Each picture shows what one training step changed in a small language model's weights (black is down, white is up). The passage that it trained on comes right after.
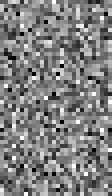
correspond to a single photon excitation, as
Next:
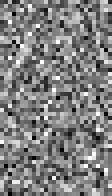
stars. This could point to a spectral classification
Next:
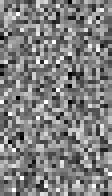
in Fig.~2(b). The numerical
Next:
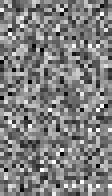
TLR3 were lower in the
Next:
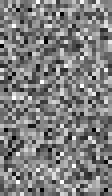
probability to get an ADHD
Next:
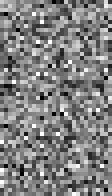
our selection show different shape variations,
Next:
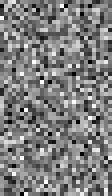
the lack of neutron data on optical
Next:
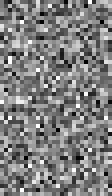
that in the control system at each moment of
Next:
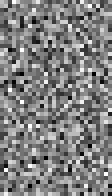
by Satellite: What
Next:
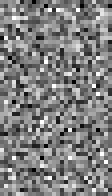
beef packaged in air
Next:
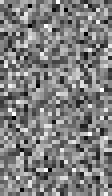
the one-pion exchange charge density
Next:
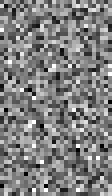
scale scores; It is classified as
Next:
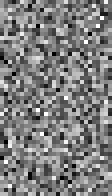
Three major allergens of
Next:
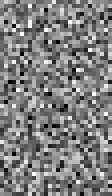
reparation, restitution, and
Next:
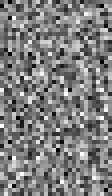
close to the leading order one at higher scales
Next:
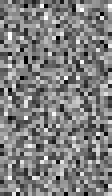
dotted dashed lines represent the best
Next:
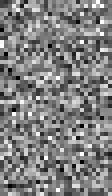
for the vertices $V$ ,
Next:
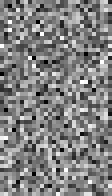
continues to increase until the
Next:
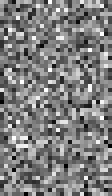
spectral density. The one-body density
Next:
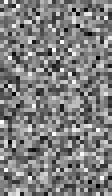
inclusion of In and Ga during
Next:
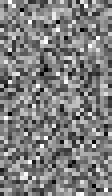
and prepare the regional monitoring
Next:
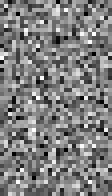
*Jirkedam* in
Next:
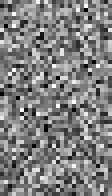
access the data. All requests are
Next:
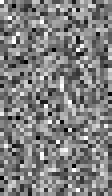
often limited to emergency care only.
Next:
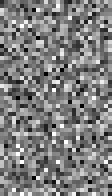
coefficients X_1, \dots,
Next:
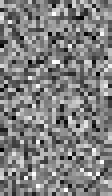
and Srinivas (2004).
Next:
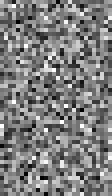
the hydrodynamic region,
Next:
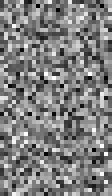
the previous statement a strong one and is
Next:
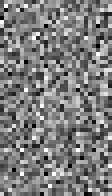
or nonverbal language. This finding is
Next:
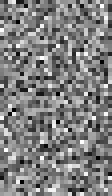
also shown in the colour bar.
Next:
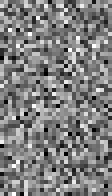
effect not present for weaker exchange fields
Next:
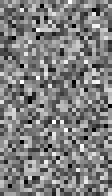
to improve the quality of the visit and
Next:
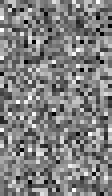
of substructures, vertical
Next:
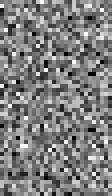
are sources of prompt and secondary UHE
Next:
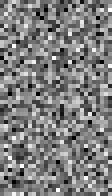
accordingly a cohesive strategy that could
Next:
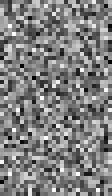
The dimensionality increases linearly with the number
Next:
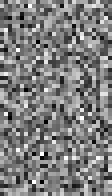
through tens of temperature predictions
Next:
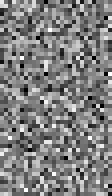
only with shorter wavelength data recently
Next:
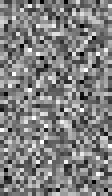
effect of learning discipline on the
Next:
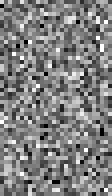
and atoms with $1 \leqs
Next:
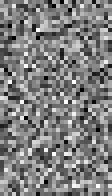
to increasing use in countless other applications,
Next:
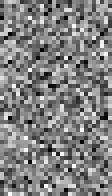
element - ΣK_c - total
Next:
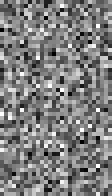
Nb (KTN),
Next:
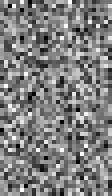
the regulation for the standing of the
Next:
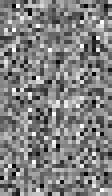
\phase \\ \ea
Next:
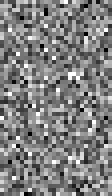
\Fig{f:duck} are
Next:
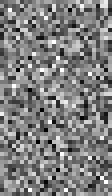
occurs when both DQDs are
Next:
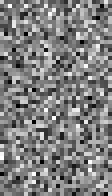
Indonesian consumer as it does
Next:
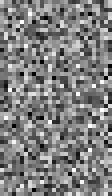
the necessity of its integrated component of
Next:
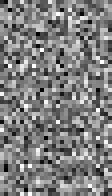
this study or written work.
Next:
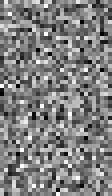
K^*$ we can apply the
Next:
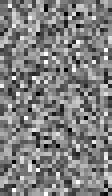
creative innovation and creative imitation
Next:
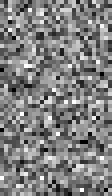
in line with the provisions of the
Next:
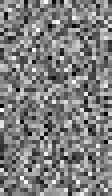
and distance. These coordinates were used directly
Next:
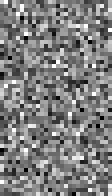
bounded, we require that $\gamma <
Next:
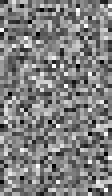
is not fully complete. Moreover, we
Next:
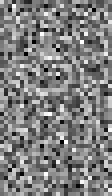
the equalization and equal chances for the
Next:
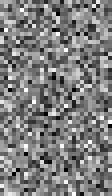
privacy are critical concerns in the
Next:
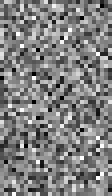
Mohammad Ali
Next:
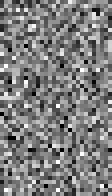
layer to visible and NIR region of
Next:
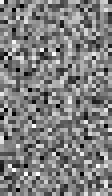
include some finite-size effects. It
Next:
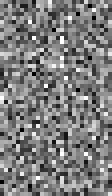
comprises Butterflies
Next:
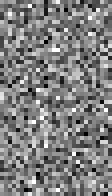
predicted propensity score}
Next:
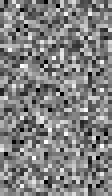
authors may be more likely to avail
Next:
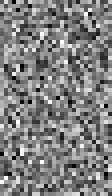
ring with N=20 points
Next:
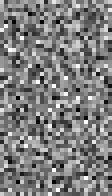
numerical simulations are implemented based on the
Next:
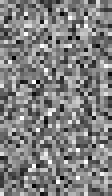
bone and even if there is no
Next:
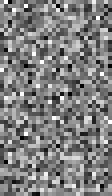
observed with ALMA (see
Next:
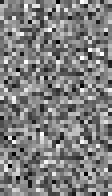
Empowerment, and
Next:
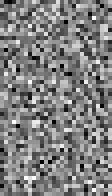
based on narrowband imaging
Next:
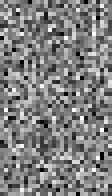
beam size ${\sigma_x}$ and the
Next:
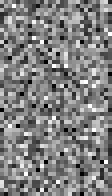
The volume was made up to 25 mL
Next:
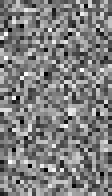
best performing histogram sizes are
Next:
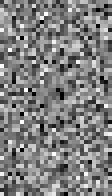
(Xue & Chen,
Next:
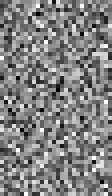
cylindrical axis. The
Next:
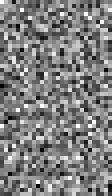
the end. Firstly, we
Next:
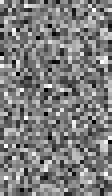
pollute the earth, and
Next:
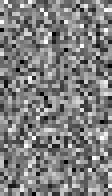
thereby confirms the identification of at
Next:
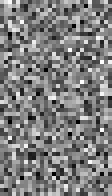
th}$ root, as always,
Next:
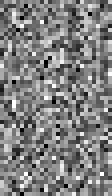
real space. We then derive the
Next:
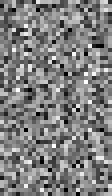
to 81 possibilities.
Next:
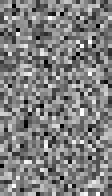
IS has an important contribution to the
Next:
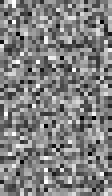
and ease, for this particular paper only
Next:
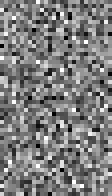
Section~2, dynamical friction
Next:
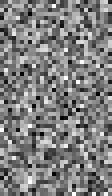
■ Interaction of sugars
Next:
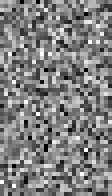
the other half). We also study one
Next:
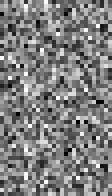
(8) student evaluation result
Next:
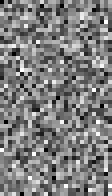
for officers; keep the
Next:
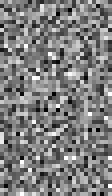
were asked to state their
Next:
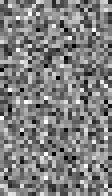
of the observed values with respect to the
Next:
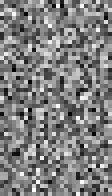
Attachment consists of three main
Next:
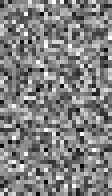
condition for the existence of intersection between
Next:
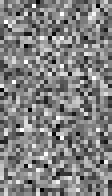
Deliverable 3.4, each
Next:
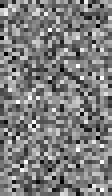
of $\Psi$ and nematic
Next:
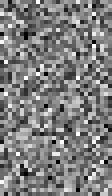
$\mu t$ atoms are
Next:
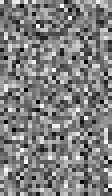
the performance of the proposed controller, a
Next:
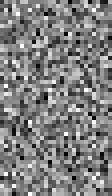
la innovación
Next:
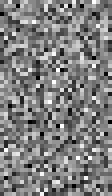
a flow of a LC fluid during their
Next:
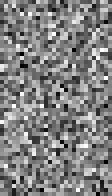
by tuning $\Gamma_{rad}$
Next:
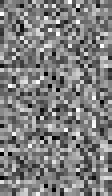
= 0$, \begin{eqnarray}
